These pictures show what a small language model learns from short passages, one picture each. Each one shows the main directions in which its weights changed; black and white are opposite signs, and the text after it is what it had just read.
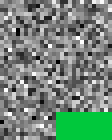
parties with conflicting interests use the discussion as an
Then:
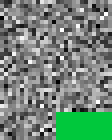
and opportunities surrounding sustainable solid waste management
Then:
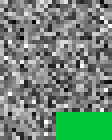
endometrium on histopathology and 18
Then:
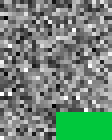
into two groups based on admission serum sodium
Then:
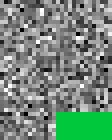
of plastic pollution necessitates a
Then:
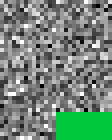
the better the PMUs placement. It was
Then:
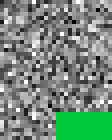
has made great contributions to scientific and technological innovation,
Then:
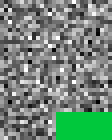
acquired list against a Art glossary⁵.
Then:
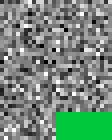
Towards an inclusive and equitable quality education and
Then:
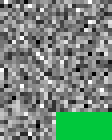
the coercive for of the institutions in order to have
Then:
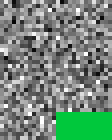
\times O} P(x, y)
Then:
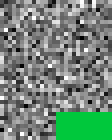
and opinions to other members of the family.
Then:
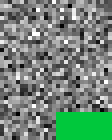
(2000). Effects of cultural schemata on
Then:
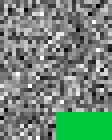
weeks of measurement (2-18WAP).
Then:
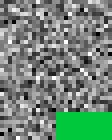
< 0.05$). Zinc concentrations of
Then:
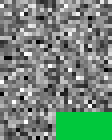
per cent literacy level respectively. Literacy rate of
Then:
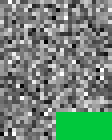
road on which traffic travels at high speed 8.
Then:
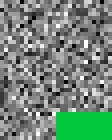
Africa* (London & New York,
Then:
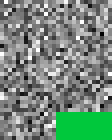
type theory. In this article we will try to make
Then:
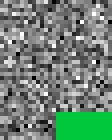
at high frequencies. The antenna structure is
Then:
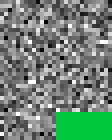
data collection, manuscript preparation and
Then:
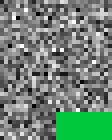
classification and selecting features of signal by analyzing statistical
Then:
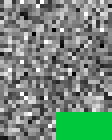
deep convolutional networks. In: 2018
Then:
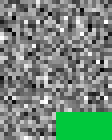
and Everyday Life” (2002c)
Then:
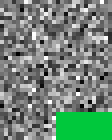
achieving optimal performance in smart buildings, where energy
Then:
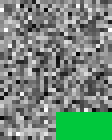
implementation of structured pharmaceutical care
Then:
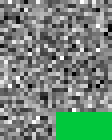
expensive instruments and critical analytical reagents.
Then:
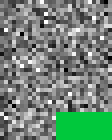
medicinal plant species from 18 families that have
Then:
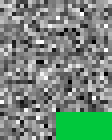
purposes of the present study, modelling the distribution
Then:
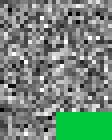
italiano de Barcelona
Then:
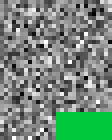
design strategy for SFJ in the future, it is
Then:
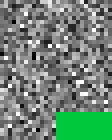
and the bronchial segment that needs to
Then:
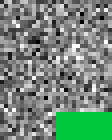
the proportion of the total variance explained by Model
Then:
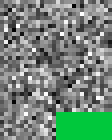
model of sea scatter, and includes contributions due
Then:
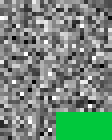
pK_a values (at 25°) and the
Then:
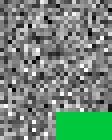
to Hutton from RPID in May 2023
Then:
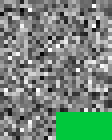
using ICT in Teaching. *Scholarly
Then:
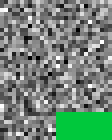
employee retention is investment on employee training and
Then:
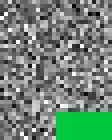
classroom environment to teach and learn from
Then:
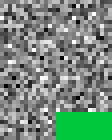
experimental purposes and for solving the differential
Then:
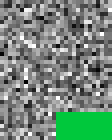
Shahrousvand M: Biological and
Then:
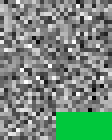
to moderate levels of upper extremity
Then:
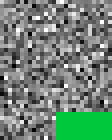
All authors contributed to the study's conception and
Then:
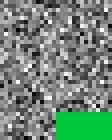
15.00$ respectively. Bench top stability
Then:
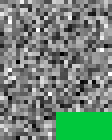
publicly available to ensure maximum reach of the
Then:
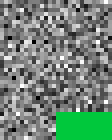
plain whorl. These figures below show the
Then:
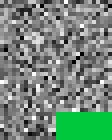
*sarasotae*. The second explosion
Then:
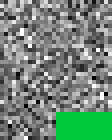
No pattern No pattern Conductance Δ
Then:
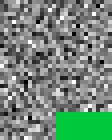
- Other companies, programmes and
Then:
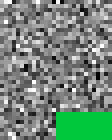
duration of 90 minutes and dose
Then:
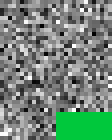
ND ND ND ND ND 5
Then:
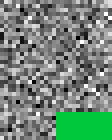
alternative for this step is to increase proportional amplification
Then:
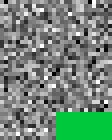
and dried to a constant weight at 120 -
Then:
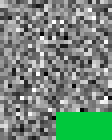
9 indicates complete destruction of the crop.
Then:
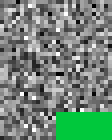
important tool that overcomes all psychological obstacles
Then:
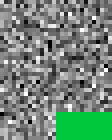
of continuous cropping increases, the trend toward the
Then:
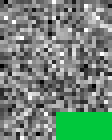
positivity to CD₃₄ expression.
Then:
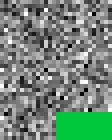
their living conditions, increasing consumption capabilities,
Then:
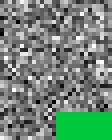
was found for individual GSTM1,
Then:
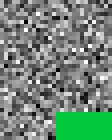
verified and validated using the Empire
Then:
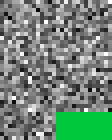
cancer, they have found that certain mutations
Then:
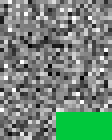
diverse educational contexts to enhance the application of digital
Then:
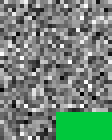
to extract and learn complicated spatial features of
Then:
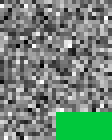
Fasting blood samples were collected from an ante
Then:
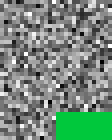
of anticipation. Tipu Sultan
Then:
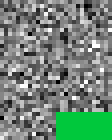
transformation parameter was $\lambda =
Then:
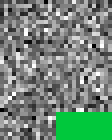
and BM test shows the maximum undiscovered
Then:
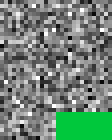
schools and universities. Adherents of the
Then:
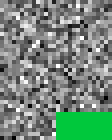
naturally in distributed systems. For example, distributed
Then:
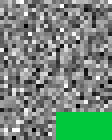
these factors deemed to develop writing skills. It
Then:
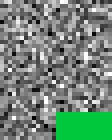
multiple authors. My approach is to combine some basic
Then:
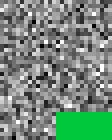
the late age of at 28 days. The results of
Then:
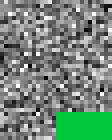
economic efficiency, and social orientation as the main
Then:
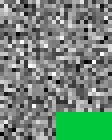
quasi-static cyclic lateral
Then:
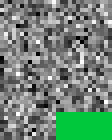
the realm of the demons, both sites of
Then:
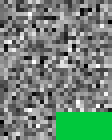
Università degli Studi di
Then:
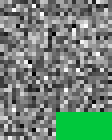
Fibre bridging phenomenon was observed
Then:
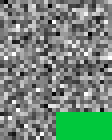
Auto Regressive Distributed Lag
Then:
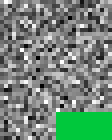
The Universe is not old enough for these to
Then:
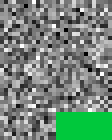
and master the next steps towards open science in Europe,
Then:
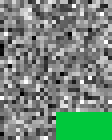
e216–22. Available from:
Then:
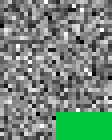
symptoms resolved or benign\
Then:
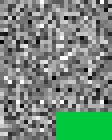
generated by both permanent magnet and stator
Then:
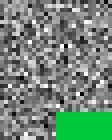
Polymer Science: Applied Polymer
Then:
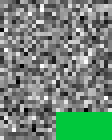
to saponification through ethanolic solution of
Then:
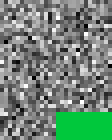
Agricultural Site 3 Disturbed 1
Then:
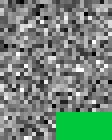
by the absorbance bands of suberin:
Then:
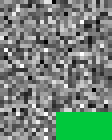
solution is dictated by the scalability characteristics
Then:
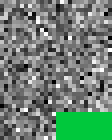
of VirtuWind The SDN infrastructure will
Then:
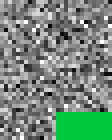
and a treatment effect model using propensity score matching
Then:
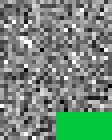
for the empowerment of women *and* the
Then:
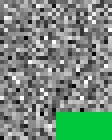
ranked using the values of the utility functions.
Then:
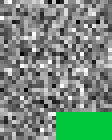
plastic debris (rationale: these samples
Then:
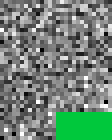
this paper, based on interaction styles of
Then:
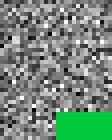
review: A model proposal for Mexico as
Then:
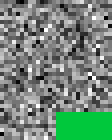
because linguistic forms are not studied in isolation;
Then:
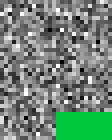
adequately supported by the results? Partly
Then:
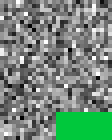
only realise then that they have multiple diseases and
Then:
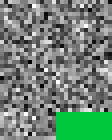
wall once it is placed within the
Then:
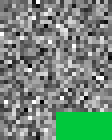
Jiang et al. (2018) performed various
